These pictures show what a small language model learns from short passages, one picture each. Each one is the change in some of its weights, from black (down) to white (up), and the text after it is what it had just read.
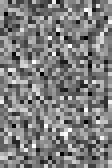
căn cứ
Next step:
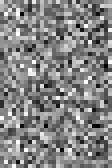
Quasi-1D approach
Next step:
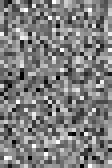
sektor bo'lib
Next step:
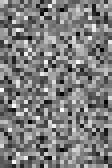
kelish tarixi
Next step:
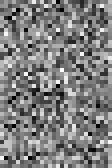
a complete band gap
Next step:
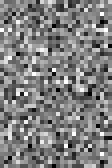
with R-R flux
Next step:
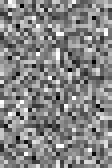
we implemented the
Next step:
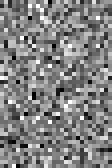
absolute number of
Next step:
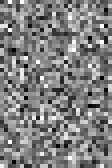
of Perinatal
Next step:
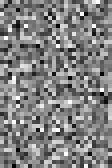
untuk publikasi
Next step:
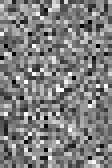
which are the rations of
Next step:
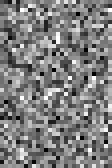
elaboradas pelos
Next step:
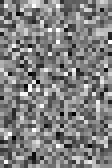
the two objects here
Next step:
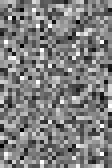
aynı sitede
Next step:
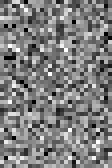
substrate temperature was
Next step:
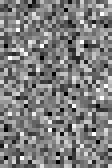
on $\ot W$. We
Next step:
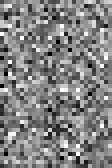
– Режим
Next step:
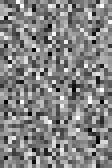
и, в свою
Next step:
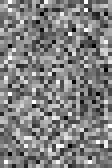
associated with the radio
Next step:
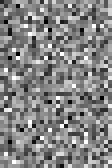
bolalar jismoniy
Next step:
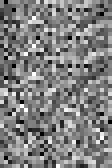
afsonalarga ham
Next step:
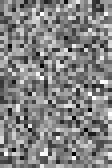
le haya resultado
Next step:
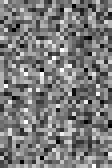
intermittent nature
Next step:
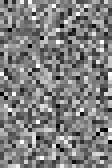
cidade do Rio de
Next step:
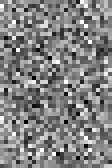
as \begin{equation}
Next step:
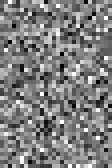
that the first inequality
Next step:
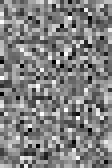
define in terms of an
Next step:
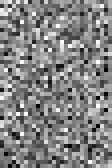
visualization program
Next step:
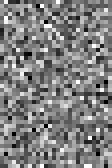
This experimental platform
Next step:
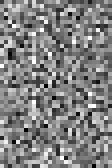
extreme decoherence
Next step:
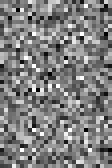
absorbance of
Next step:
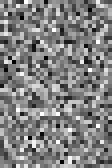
more precise structure of the
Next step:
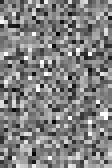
users. Therefore,
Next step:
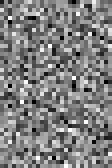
by low Y-rates
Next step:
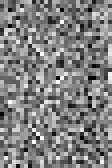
los cerdos en las
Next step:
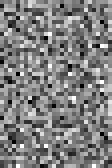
há correlações
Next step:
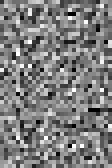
high sensitivity polarization
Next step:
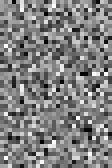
оборудования и
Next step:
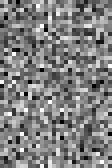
underperforms on valence
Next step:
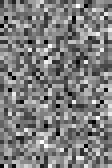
Iran *Corresponding
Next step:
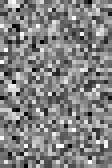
are needed for the
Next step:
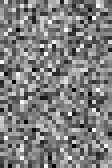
are consistent with their
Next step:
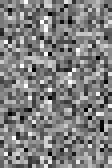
time-series data.
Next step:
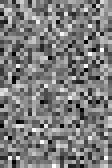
совместно с
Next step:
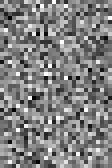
numbers of the order
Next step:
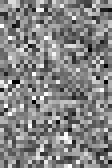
to be persuaded by
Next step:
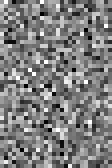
functions as Group 1,
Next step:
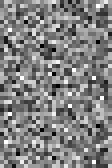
for an update of the
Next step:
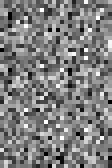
o‘qitish va
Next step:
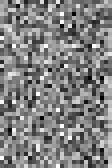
a particular user. In
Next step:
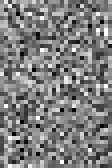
in the SMC require
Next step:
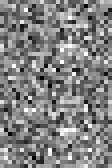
zero external field.
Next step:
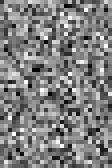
values of the input matrix
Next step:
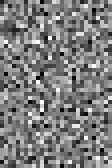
study demonstrates that a
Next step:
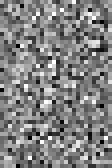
de ferramentas de
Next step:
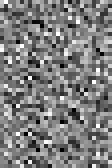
we have \begin{eqnarray}
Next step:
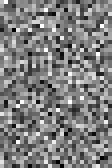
The flow is driven
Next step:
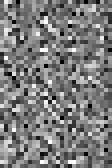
\end{table} The
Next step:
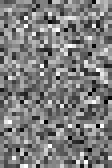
kualitatif dengan
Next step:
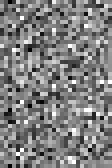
estudo ressalta
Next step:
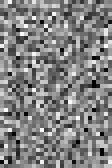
with a small correlation
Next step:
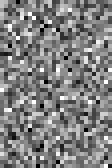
the people must have
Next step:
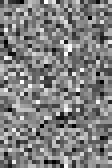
observables as functions of
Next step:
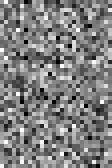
UCL Centre for
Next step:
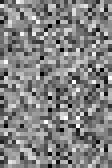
Ранее нами
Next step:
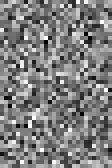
though suppressed
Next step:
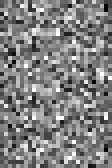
the superiority of the time
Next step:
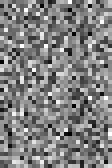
encuentro con la
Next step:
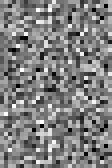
Driesch *et
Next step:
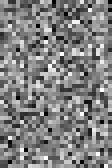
a directed acyclic
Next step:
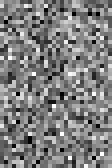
тартиботлар ва
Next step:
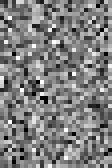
Kumari, Head
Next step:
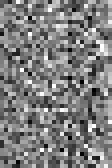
ed eventuali
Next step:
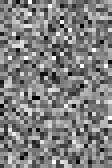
atenções voltadas
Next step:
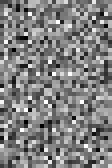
gives results inconsistent
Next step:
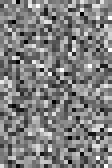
D. BECERRA
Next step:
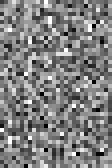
to modeling QCD
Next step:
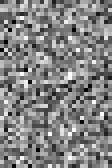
wrong conclusions is
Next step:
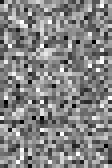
on optical properties may
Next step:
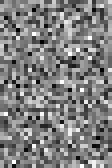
total amount of order
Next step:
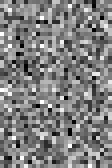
Parte general*,
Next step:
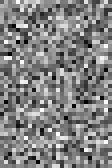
upper bound on the density
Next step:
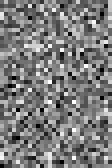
lab. Institute
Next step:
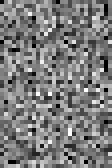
*Candidate of
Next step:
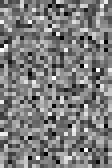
să examineze
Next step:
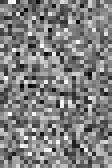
with all multipolar
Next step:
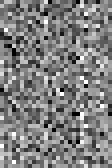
\end{equation} This
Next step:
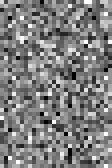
Definido na
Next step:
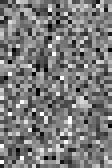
Есть ли
